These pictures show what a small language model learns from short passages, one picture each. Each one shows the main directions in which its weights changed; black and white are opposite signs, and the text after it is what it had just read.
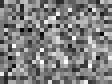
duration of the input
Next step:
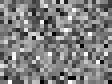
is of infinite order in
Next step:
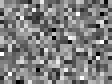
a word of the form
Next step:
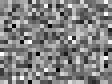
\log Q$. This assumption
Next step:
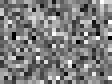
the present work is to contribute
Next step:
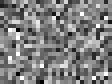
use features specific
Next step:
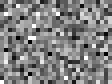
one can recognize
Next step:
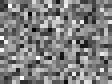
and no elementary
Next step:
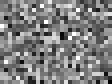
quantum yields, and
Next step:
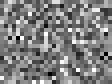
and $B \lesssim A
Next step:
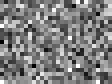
Then\/ $\sie
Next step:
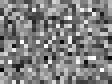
the larger efficiency obtained
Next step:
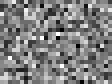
define $M$ in terms of
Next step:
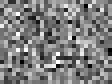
that both $H_1$
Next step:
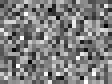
all channel parameters are
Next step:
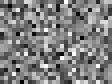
negative, since their sum
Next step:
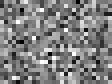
processes in this class of
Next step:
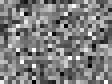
\end{lemma} \proof
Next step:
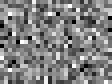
calculation of observables can
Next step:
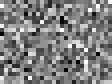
then with probability $1$ the
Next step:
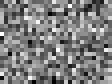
distribution function \begin{equation}
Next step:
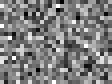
then $f$ is continuous
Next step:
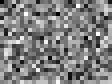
identify general structural
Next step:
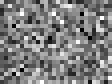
chosen two representative
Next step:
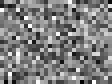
practice trains of
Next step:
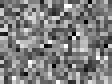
angle $\alpha$ contains
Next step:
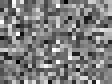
Iterative solvers,
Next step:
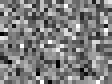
$x$ becomes a
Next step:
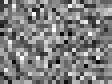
not prime." This is
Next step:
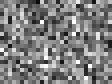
of only 2 elements, and
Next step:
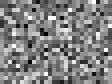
numerical approximations are
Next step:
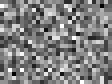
It is an easy
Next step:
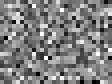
something from a store
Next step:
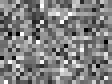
by a much more
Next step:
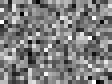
Bi precipitates
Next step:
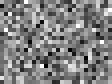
by $p.$ In general
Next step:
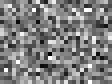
With these results, we can
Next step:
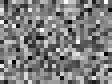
can add them (if
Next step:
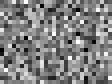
their standard inner product and
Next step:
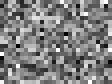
for every $\Phi \in
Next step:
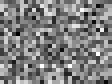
This apparently
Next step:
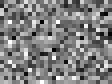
with each other. While
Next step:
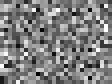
S^3$, such that
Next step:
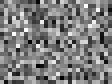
of $\Gamma$, the set of
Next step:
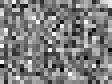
continuous section of $f$
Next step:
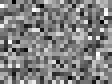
left electrode with
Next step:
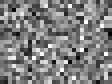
is self-dual
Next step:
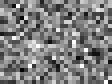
context; and (2)
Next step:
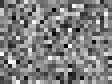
with a minimum mass of
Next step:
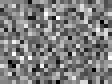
slight variations of the
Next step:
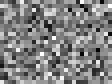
The map $\eta\theta
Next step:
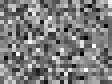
is a direct summand of
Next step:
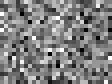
presented in the paper.
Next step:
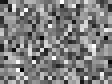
identity (thin).
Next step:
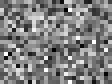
the energy spacing between spin
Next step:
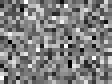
dimension of ${\cal V}$ is
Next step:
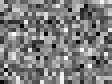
also has applicability in
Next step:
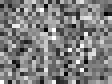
model. We also use these
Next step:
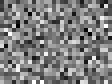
\bbN$, where the
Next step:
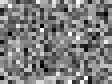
rest-frame UV
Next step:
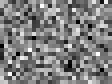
this study were from a subset
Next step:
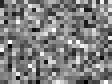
geometry: one wishes
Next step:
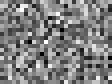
mean ± SD.
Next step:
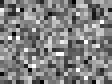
graph-based framework
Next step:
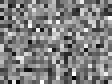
allowed the EPR
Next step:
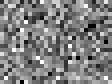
row of plots shows
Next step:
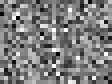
\subseteq \rmod
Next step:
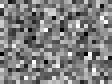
5\% for the LHC
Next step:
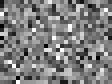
same dimension equipped with
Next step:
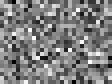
version 2.0 of which
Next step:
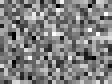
$\theta$ is probably
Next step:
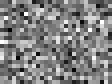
in Advances in
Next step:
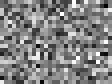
the beginning so that the
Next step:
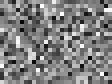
these equations for the indicator and
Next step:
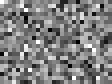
Suen and Hoff
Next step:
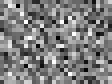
of ${\cal BR}(b
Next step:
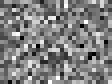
discrete semantic
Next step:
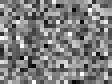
$H$ have isomorphic
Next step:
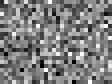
X$. Let's look
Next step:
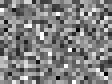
are mitigated through
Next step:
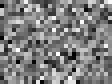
work was supported by the
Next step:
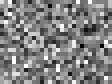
cosmological parameters because there
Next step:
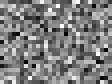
width approximately
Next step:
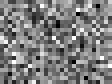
the above theorem, corresponding to
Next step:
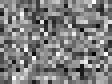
of general setting discussed in
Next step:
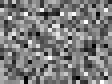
clock) running on
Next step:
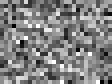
quasistationary one:
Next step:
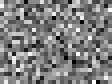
observed changes associated with
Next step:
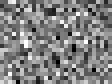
how to use the {\em
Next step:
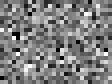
\proof Without loss
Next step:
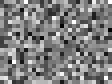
change. This cures the
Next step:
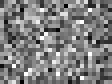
statement for $\pi_0
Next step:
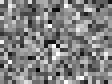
varied the seesaw
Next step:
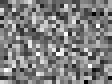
the rest frame). The
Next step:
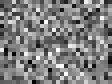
so the momentum equation may
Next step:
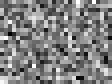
the inverse limit spaces are
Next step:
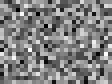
and due to some identities
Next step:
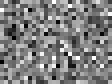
smoothens distributions. The
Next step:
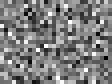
which $\textbf{x}$ is
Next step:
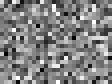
results also support a positive
